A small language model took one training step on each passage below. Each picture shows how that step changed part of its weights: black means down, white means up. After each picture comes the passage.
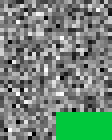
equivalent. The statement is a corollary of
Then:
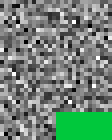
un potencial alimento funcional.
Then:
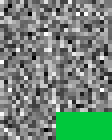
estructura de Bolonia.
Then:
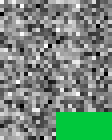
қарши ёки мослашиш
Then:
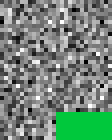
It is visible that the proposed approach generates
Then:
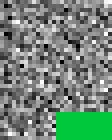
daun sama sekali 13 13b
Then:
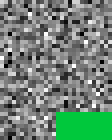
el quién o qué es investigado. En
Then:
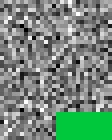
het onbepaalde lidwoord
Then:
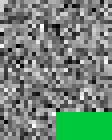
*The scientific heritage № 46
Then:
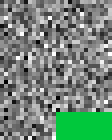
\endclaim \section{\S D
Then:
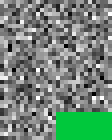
Каналга сув Амударёдан
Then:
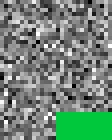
of benefits that arise from making
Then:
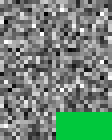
system. The edge labels in the
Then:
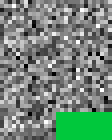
which thus gets an interesting physical
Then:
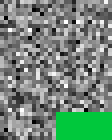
$L^1(\Omega, X)$ such that it
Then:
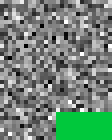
5 de abril de 1907 consiguió
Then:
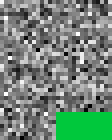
$n\to\infty$, we have
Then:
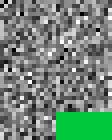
satisfies the dispersive decay bounds
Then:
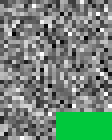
p+1$$ The following lemma exhibits the
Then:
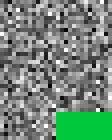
uchun ularning o'quvchilarni
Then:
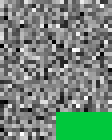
$\mathds{F}$ with the same objects as
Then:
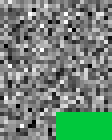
of the double curve has log canonical
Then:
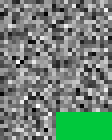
— буржуазия,
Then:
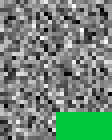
О.М. Трубецкой.
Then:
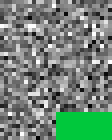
bevinding is een mogelijke
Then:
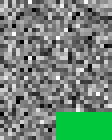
ordered set (Grothendieck).
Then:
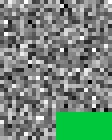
Además de la atención a mujeres
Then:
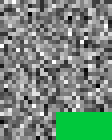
et quels sont leurs salaires.
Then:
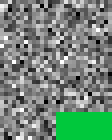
convergence of the whole sequence $u_n$.
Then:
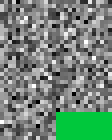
the character of the $1$-PIM of
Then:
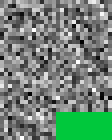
1\leq j\leq d $. Such a
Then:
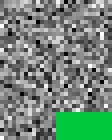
riemannian metric of $g(t)$,
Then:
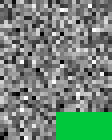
L(u) \mbox{ is not
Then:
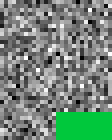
of local cost functions coupling with a
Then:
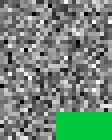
on a Riemannian manifold $M$ is
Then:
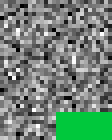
что охота первобытного
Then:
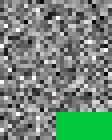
the applications of quantum theory in the
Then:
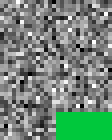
невеликий словниковий
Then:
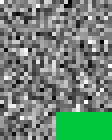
elements in $\F$ are called substitutions of
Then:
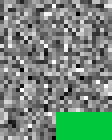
Rastrigin's Function |
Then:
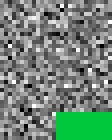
alimentícia pode impulsionar
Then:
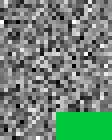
proved in \cite{DM}. We may make
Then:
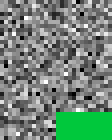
Hamilton-Connectedness of certain
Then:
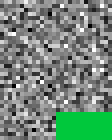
par l'État, ou par une personne
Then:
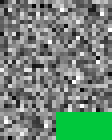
variabel likuiditas
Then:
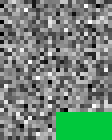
Xodjayevich, iqtisodiyot fanlari
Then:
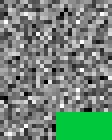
Then, (\ref{main}) satisfies at most
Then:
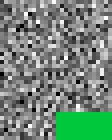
other functions $\psi$ defined on $\mathbb{D}$.
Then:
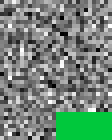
one {algebraically simple} eigenvalue in each
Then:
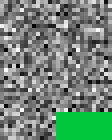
(VAR) and Conditional Value at
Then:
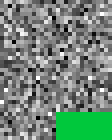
onda específicas de luz
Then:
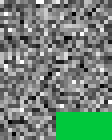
Михайла Сльозки, 1646
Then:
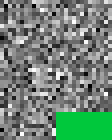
with pedagogical implications, the
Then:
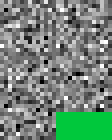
fases: planificación, intervención,
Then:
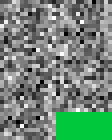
majmualari tomonidan kitob
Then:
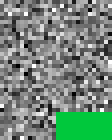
Pereira e Oliveira (2014),
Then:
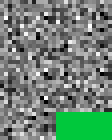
in der 3. Sekundarklasse einen
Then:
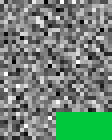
Дмитрове начинается
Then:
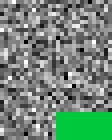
of these emerging pollutants to
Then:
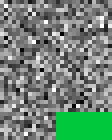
presente artigo foi elaborado a
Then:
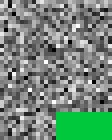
“Dos derroteros para la
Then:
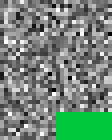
can find that our result recovers the definition of the
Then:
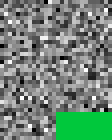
Auf jeden Objektträger
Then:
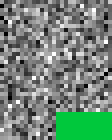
more \emph{important} than those
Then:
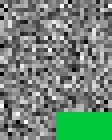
an active research field. Recent
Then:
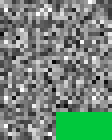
aplicativo en México es el
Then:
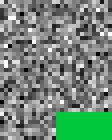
по оценке учебных
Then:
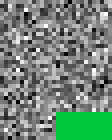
É fundamental que os professores sejam
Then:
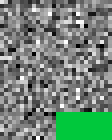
its ambient isotopy which satisfies the following three
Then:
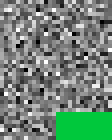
een strafvervolgung,
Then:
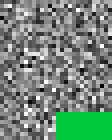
Die Ferkel sind durch das Säugen
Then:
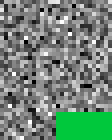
processo de criação como um campo de
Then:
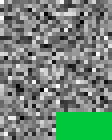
M. & Schulman, D.
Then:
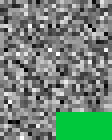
F_{\alpha,n}(\lambda) \right)
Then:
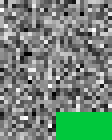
strategy/ Percepções de usuários
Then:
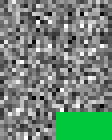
bilan, xavf darajasini esa
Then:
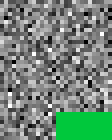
technical tool used in \cite[Proof of
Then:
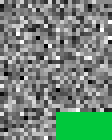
качествам Россия стала
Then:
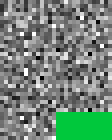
in $\HC\cup \partial \HC$,
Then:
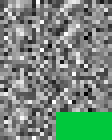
ҳаракатларини оқлашга
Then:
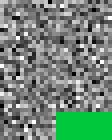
state term that emerges depending on the
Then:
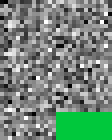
projetados para recebê-la,
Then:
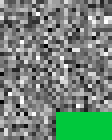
the asymptotic behavior of the control problem
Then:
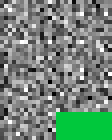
foydasi taqsimlanish
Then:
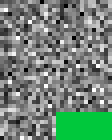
J.~Wen, ``Partial-dimensional
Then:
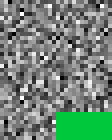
otherwise. When we return to the initial
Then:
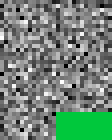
of the TFMP is now solved with the
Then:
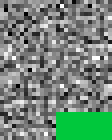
namunalari bo'lgan asarlari
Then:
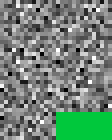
рамках которых
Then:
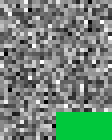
copulas are receiving more attention
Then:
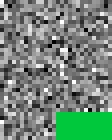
\star 1 = a$, for all $a \in
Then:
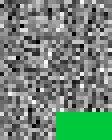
of points which are all essential or all
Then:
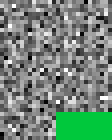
para el que se plantea esta unidad
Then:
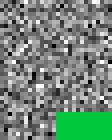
nouveau système de gestion
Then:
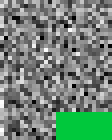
mehrerer Matrizen. Da
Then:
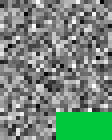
: оқулық/ Г.
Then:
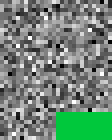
на акустичні характеристики
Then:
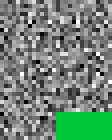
kecepatan rotasi motor,
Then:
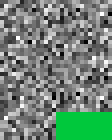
into an automatic (albeit
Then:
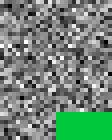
de la desigualdad?\\ 148.
